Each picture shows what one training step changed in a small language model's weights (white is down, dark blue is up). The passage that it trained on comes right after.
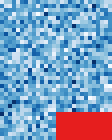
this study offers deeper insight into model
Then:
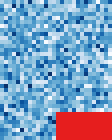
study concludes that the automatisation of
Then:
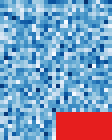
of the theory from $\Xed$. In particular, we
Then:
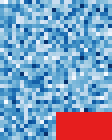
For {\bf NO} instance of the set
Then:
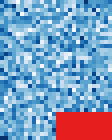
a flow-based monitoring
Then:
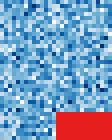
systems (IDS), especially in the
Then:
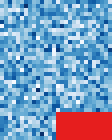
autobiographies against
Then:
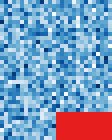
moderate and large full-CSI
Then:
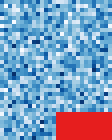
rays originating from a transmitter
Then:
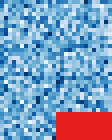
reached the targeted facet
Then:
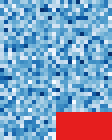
is motivated by temporal patterns observed in
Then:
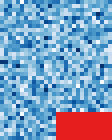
setting where the task is to predict the
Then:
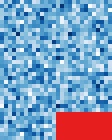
614 **BE** better ear
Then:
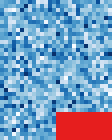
gestational age at birth ranged
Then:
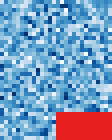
Search Strategy The qualitative
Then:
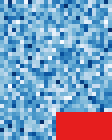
temperature in the SOI chip as a function of
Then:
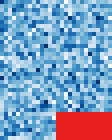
convolutional layer with the specified
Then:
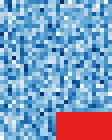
number of idle vehicles increases
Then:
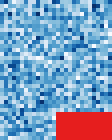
cluster candidates must be
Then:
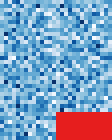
spectrum, which can be compared directly with the
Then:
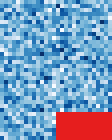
The bond lengths and angles of
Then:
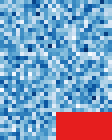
in most of the processes for the manufacture
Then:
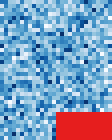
variables and selecting those that best
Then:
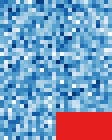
requirements were met. All publications
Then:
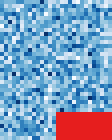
the impurity is localized inside the
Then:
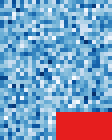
a transient vacuum energy domination on
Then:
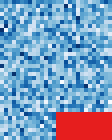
social mobility, and identity formation
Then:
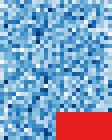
order of magnitude. Thus the generating function
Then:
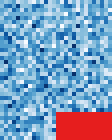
the platform among the users.
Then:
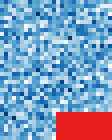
the community-search variant of our
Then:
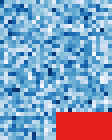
compute the required gradients. In detail,
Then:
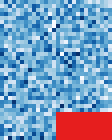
CS initiatives, especially when
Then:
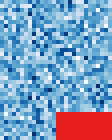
-- but may occur for any of several other
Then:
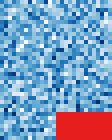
victimization prediction model in cooperation
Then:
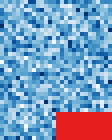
step. This option, tested on the
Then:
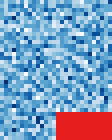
a simple atomic limit: a collection of
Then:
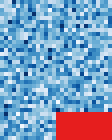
our average for twenty stars
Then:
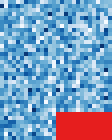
only 0.66x of the AC
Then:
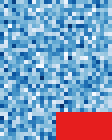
con\-nection, compatible with both
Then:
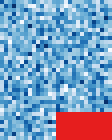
large grains carry most of the dust mass and
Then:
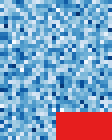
have equal chances to be selected. After
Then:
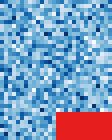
precision limits for interferometric
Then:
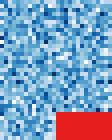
disturbance. In the data history considered for
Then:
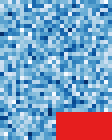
and flexural strength but
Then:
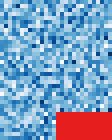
a physical process. As such, it cannot be
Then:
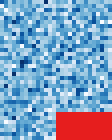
of the polynomial equations for
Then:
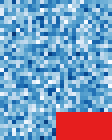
immune response, which will turn into
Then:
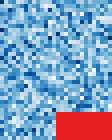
improvements. In total, approximation algorithms have
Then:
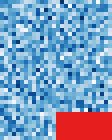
to the following situation, for any node
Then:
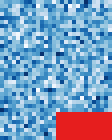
to a factor of about 2500. However,
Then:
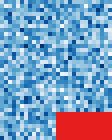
hypertension and diabetes in
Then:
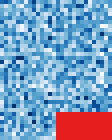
nowadays as supersensitive quantum
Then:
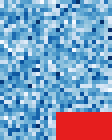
$u_1$ and recovers
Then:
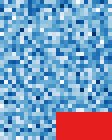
exhibit a random-bond
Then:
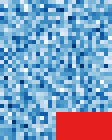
nonthermal energetics of the flare
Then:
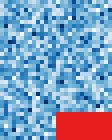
in three of four proposed variants of durational
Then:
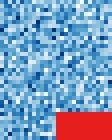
and state $C_n$ can be
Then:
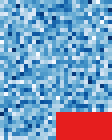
way in which the physical, offline communication
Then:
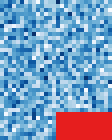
at an altitude of 83°,
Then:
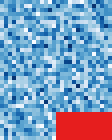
first step, we select a physical quantity
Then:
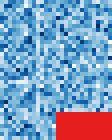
g. Very g. Very g.
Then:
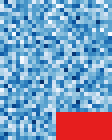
to those for $\theta _{\text{v}}$
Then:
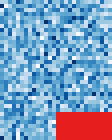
themselves to Europeans in order
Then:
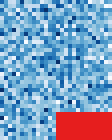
chains is created by introducing a
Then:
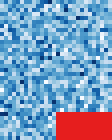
use the raw bitstrings sampled from
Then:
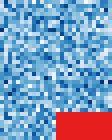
travel patterns. As a result, most of the
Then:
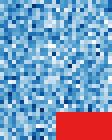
for the public. Similarly, the
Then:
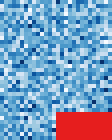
independent random variables uniformly
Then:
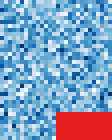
1. parental involvement 2. student
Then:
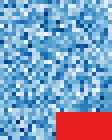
site-wise redox state changes within
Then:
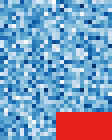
$X \approx 2 \times
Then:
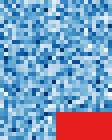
in the project. The components are held
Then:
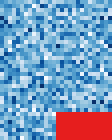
Extract text and analyse image using
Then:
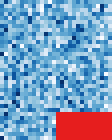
is overlaid using the DVR tool
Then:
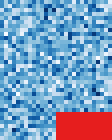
Indian National Movement, the media
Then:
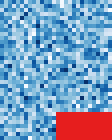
Switzerland* Corresponding
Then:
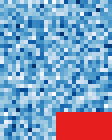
} % This means substantial energy should be
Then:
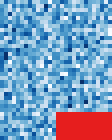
different holiday stories and
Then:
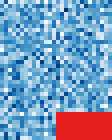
Member, IEEE,} } \\
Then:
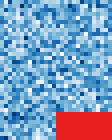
P3 binds with MBDF1 most
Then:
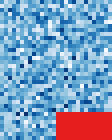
matter may be associated with up to
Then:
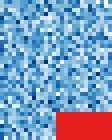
thorough introduction to computability theory. We
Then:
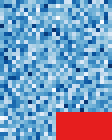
learning programs for visually impaired
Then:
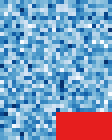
for each dynamic using mono-exponential
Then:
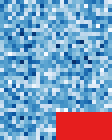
lost. 4.3 Judge
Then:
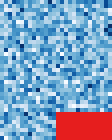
specimen. (b) Numerical
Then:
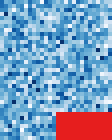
our analysis. First, the standard approach using
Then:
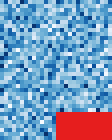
to the length of the air pipeline
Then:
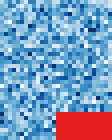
Dr. Sajjad Ali ⁵
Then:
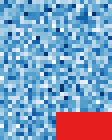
particles must solve many problems; among
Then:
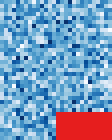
Examples are given of the use of the above
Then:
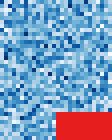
automation. Every sector is being
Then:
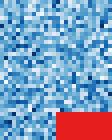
the European Union by the
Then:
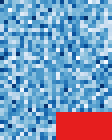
indicates the temperature interval of the measurements. }
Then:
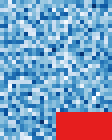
coordinates. \par The population as a
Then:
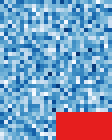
environment also includes good economic
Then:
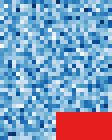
pattern classification softwares of
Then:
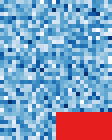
different tenants just once at the
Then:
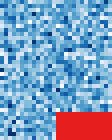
process the digital mammograms and
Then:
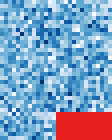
Like for user-space experiments, we do
